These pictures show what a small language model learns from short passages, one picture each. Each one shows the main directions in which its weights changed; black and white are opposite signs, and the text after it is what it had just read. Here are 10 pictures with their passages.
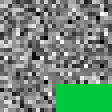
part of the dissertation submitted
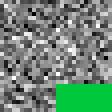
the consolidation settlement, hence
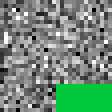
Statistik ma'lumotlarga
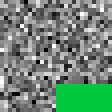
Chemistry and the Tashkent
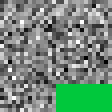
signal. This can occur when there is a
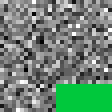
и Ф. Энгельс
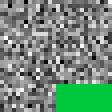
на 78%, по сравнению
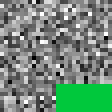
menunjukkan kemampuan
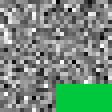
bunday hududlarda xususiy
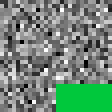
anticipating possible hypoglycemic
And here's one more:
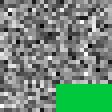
se analizaron los datos para el
